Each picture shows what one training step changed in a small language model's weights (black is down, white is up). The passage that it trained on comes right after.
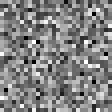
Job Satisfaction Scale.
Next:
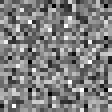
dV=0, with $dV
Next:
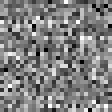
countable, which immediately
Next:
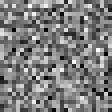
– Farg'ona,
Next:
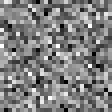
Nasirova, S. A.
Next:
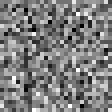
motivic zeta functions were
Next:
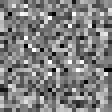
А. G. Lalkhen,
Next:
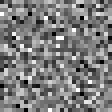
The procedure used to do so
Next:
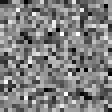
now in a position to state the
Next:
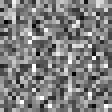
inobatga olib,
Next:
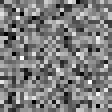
> Ramón Rojo Let us
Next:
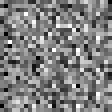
M.M., Nizomov
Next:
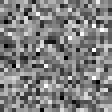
the Lipschitz continuity
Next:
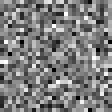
бошқа пул
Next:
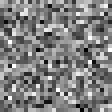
ishlab chiqsak va
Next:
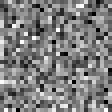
S, Beltrame JF,
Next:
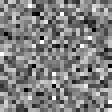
textura dos alimentos
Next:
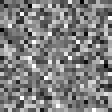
\begin{prop} \begin{enumerate}
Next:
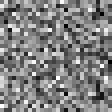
abbastanza chiara
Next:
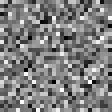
когда все сферы
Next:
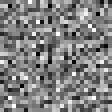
har biridan keyin
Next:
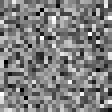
lớn: AI có
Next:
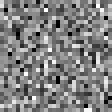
serta mensuplai unsur
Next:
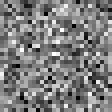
torus is what you
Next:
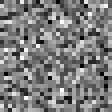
\subsection*{Proof of Theorem
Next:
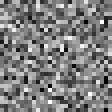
na coordenação motora
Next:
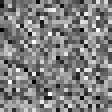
\begin{equation} \frac{\partial
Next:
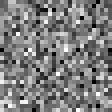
Spanevello, R.
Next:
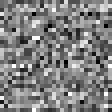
of Kaiserslautern.
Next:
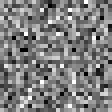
are parallel to the boundary of
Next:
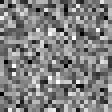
Moreover if the cyclic classes
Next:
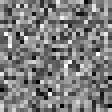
em 1971, pelo então
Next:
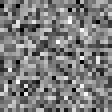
asosida modellashtirilgan,
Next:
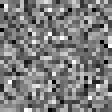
\eqref{normal} implies that we can
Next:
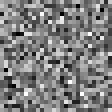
a la sustentabilidad a
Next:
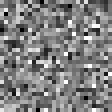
the second order recurrence with
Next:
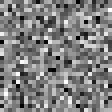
to unavoidable scaling and
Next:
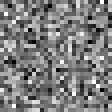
$(F_{0})$ that attains the
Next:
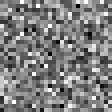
amenability of $A^{**}$.
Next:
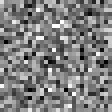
are called the new type degenerate
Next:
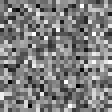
a Hamel basis $\H$.
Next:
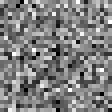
asosdan anglashilgan
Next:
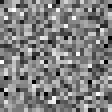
Fir'avn o'ziga
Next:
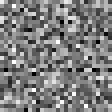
ustun mavqega ega
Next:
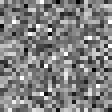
second order time integration schemes
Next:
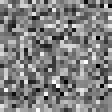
învățare (modul
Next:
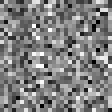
we then define shock measures with
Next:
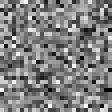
middle cancels out the
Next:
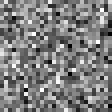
afectividad en
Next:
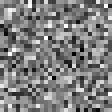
the Hilbert $B$-module
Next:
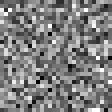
q_K^{\delta_f}$ for some
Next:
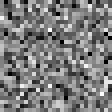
2, \ldots, N$ and
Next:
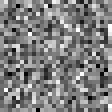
where the $i$th coordinate of
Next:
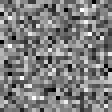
a la actualidad:
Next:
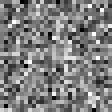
a power $\alpha$ of the
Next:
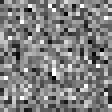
comprehension and performance
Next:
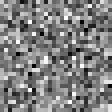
que a solução pode estar em
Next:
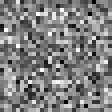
Russian language.
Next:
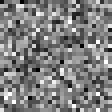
require $\mathbb{G}$ to be
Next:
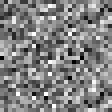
inequivalent actions on the
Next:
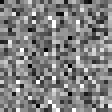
світового значення
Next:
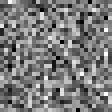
section, we aim to give an
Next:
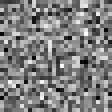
equations will be eventually
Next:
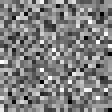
реалии развития
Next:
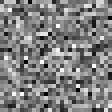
marcada por uma longa
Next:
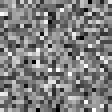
Wee-Seng Soh and
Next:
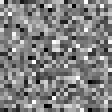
ta'limning yuqori
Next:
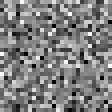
uma espécie dessa
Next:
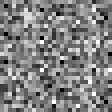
риска. Первая
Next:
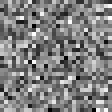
inequality $\norm{\omega}_x
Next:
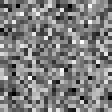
e,d\rangle = \langle
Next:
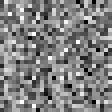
de resultaten die betrekking
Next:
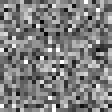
jumla boshqasiga
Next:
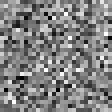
We consider a robust optimization
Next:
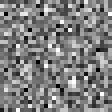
jalb etishdagi
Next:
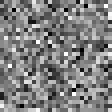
classicists say that classical
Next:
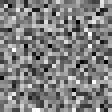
and edges around each face the
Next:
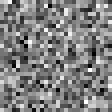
the independent researcher
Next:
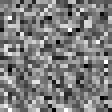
Lemma \ref{lemm7},
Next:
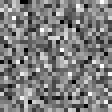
can be concluded that there is a
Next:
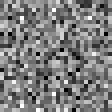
degrees greater than or
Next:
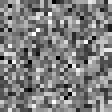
extends to a densely defined
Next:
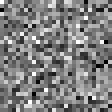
yosh, kognitiv va
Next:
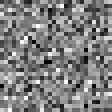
by specifying the values of
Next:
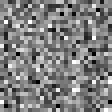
и сопровождались
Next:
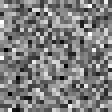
una diferencia entre los
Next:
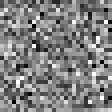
required amounts of
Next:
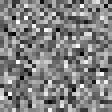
some linear forms \( g_x
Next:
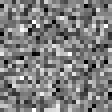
MPC approaches. But,
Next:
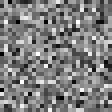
сообщества. В
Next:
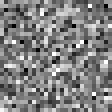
aussi du liquide.
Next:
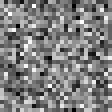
o'rin tutadi.
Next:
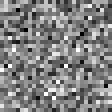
a solution for the differential inclusion
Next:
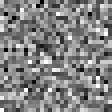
pebisnis harus
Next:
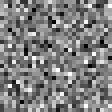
las muestras se consideraron las
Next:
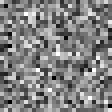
M. “Madaniyat va
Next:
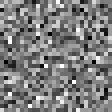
$X$. This follows from an interpretation
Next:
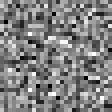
two fibering maps in direction
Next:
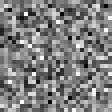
minimization is made over all
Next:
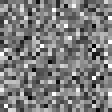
embedding conjugates
